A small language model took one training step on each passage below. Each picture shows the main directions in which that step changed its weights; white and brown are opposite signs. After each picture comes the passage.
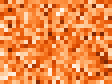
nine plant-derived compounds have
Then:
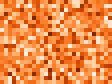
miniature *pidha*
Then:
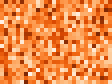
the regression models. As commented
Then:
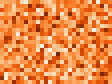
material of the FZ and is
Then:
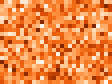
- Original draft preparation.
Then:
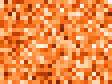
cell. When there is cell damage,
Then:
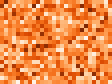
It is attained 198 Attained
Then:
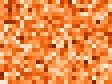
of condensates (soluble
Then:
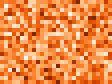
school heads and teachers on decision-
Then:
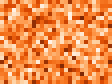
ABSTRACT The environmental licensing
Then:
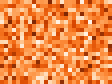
role played by the ancient
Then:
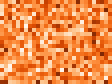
in Europe (2.2 million
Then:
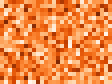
¹*Faculty of Information
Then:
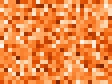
novel rod-shaped
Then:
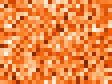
judgmentalism. In other
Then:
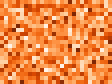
Limit The Detection
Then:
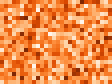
improve the accuracy and reliability of energy demand
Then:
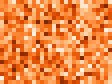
there are several works in remote sensing for
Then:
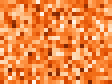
research model. Keywords: Service
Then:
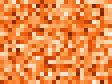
of attachment, fear and
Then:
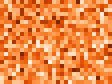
finer calcined clay PSD
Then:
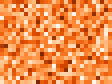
with water (100 ml) and the
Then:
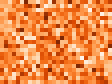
to compute partial differential equations on
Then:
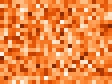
that alterations of the progression from
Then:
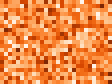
grafted onto C57 was double
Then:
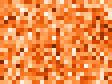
25 representing best possible quality of life.
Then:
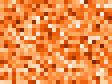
to doubled output. One particular
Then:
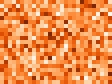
clicked. At the moment I
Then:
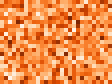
[43], given that they reported higher
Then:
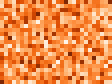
therapeutic strategies in patients with diabetes
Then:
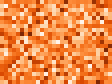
generator (DFIG). The modeling and
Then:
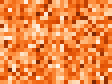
Parenting Behavior of
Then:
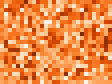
guidance on specifications that apply to the
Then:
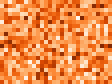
explore the holistic approach to
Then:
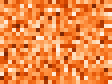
following Table 3. Table 3:
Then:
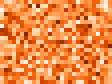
As one of the teachers said:
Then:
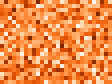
from HTN, thus Interactions
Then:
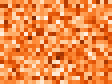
of India has established constitutional
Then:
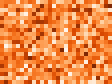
immobilization or
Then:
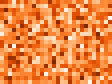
Lecturer Department of Tactics
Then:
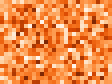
by Gil and Depar
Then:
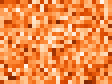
shows that adolescents in single
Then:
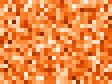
hunger crises in many countries
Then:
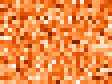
limited stress relaxation's in the
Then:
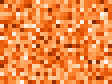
in each case three peaks were observed at
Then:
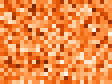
bilabial plosive
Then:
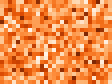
species. Authors of the study
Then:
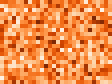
village from law system, industrial
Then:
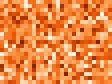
Disciplines Number of teachers
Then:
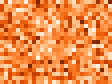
Empiris Se-Pulau
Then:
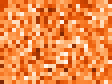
the mission ended, the
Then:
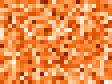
and storage networks. How to make it
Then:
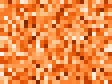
at very low resource temperatures, plant
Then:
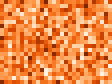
that the Church, in the
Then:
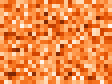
of phallotheca
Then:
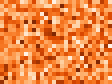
accessibility assessments were conducted using spatial analysis
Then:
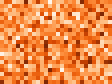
Brush Cleaning
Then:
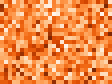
The hybrid DCA algorithm[30]
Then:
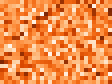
Information Technology Pécs,
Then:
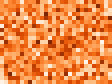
is correct in claiming that the
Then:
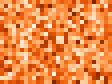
GH/PDMS composite core,
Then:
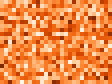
percent=0 12. for descriptor
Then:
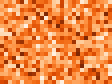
tried to overcome some earlier limitations by
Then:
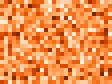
database; BS – structure;
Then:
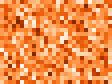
at Central Rice Research Institute
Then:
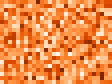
evaluation feedback indicates that the sustainability workshops in
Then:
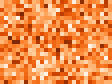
could also be defined as a positive trend
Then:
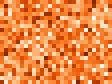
our own analysis strategies and clearly identify them
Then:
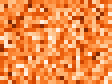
wise synergy building among projects took
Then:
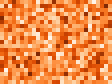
horizons (one year to three
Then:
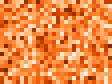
about specific operational elements (such as
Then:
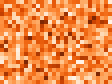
skills to generate long-term value for
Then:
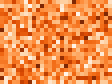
Tiwari Department of Electronics
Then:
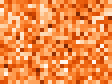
Paints, Bharti
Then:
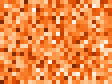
of parents with low levels of education.
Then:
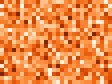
Nigeria, 3 in 100 Nigerian women
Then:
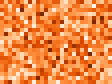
identify the smartphone based services which
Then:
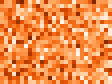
common goal. Kochi
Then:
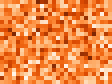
30 students and ten instructors
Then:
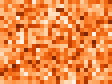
can be ambiguous, especially in
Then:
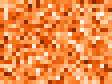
and assessed interaction with sex and age,
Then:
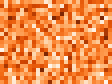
In most cases, an ANN is
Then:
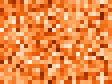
keeping in an ice bath.
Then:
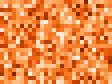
Robotics and Automation
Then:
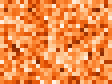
"I despair of ever
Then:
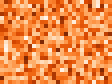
Assessment of physico-chemical characteristics of
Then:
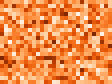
and 20 wt% NaCl solutions
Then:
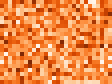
of specialists. In essence,
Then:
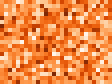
both from front and back. Since the
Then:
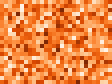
morbidity. Aim and
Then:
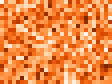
commission to encourage the parties to not
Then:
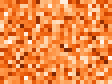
/ PUBLISHER
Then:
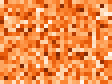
study was conducted on cases referred from the
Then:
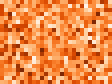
with anisometropia have no
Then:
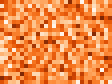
content alginate provides an optimal
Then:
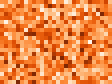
enhancement to which sex needs to be
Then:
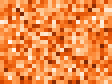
the experimental traced records. All records
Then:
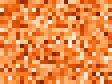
secondary and primary. Secondary data is
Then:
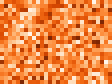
the Preservation of Natural
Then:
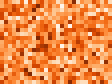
a scholarly piece of
